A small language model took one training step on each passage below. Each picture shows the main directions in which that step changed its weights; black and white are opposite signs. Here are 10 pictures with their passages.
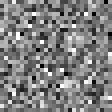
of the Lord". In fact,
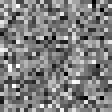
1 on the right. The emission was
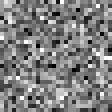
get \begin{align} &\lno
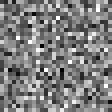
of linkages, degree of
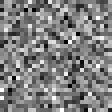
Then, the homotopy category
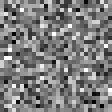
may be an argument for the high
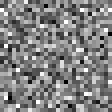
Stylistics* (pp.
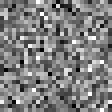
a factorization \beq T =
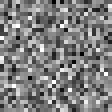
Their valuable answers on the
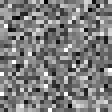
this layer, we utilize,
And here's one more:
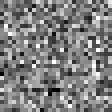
Nigerian Police have
